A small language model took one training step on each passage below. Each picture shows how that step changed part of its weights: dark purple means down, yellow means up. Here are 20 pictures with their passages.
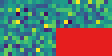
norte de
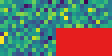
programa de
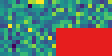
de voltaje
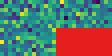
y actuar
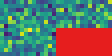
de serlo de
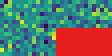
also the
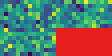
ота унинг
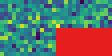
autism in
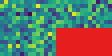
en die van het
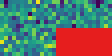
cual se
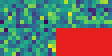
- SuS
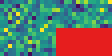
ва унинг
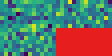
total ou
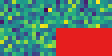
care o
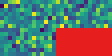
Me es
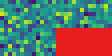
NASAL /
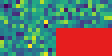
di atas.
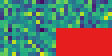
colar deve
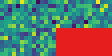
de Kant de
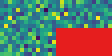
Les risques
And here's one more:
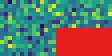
“ente –
